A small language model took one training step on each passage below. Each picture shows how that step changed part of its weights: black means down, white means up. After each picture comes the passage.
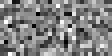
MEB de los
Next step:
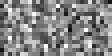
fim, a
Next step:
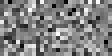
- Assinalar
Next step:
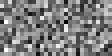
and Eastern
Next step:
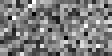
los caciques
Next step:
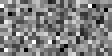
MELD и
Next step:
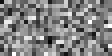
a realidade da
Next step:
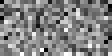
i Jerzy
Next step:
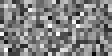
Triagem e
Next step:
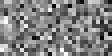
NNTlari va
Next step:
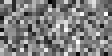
va katta
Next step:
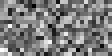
aştı -
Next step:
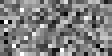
in *Revue
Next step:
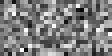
esa poetik
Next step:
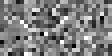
aunque hay
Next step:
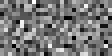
turuvchi bir
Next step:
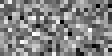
analysis of
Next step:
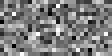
variation de
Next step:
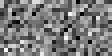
planos $x
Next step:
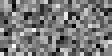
при этом
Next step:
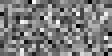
talab qiladi va
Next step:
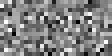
the Editorial
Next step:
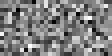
de rutas
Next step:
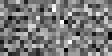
que impulsan
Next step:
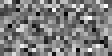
de los autores
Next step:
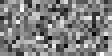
is door de
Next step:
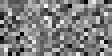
Kuala University
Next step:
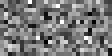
tomados por
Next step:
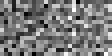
ще один
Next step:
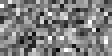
Vista Social
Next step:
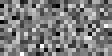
of presentation and
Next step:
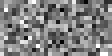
Status in
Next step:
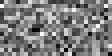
estudo está
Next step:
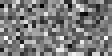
реализации и
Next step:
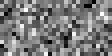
to opt for
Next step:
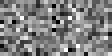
na njegov
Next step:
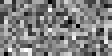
va tahlil
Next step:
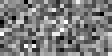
aprovação ou
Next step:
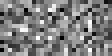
- qishloq
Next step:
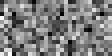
te toetsen
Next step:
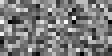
para nosotros como
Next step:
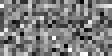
modelo solo
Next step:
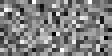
Larch resin
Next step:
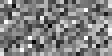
the society as
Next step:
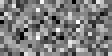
en pequeña
